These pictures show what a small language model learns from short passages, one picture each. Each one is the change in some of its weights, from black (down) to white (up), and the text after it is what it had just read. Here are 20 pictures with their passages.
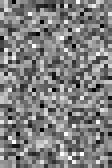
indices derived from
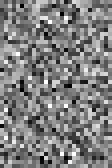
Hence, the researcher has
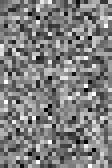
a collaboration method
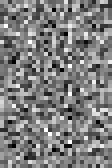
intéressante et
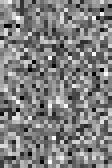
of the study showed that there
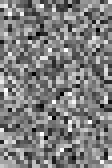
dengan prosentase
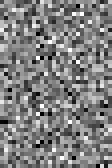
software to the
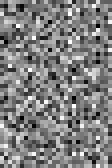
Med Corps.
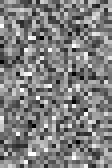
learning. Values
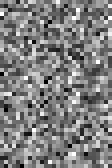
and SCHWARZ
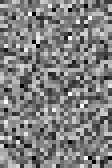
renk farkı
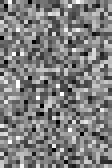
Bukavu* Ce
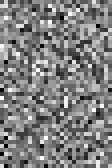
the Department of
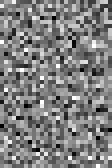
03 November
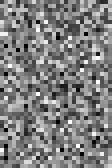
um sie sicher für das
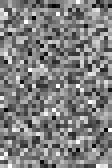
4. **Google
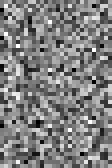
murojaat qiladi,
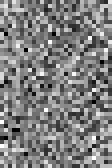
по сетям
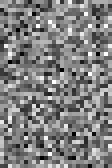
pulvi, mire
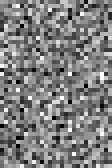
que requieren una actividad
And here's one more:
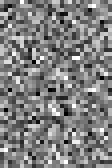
interviews with the
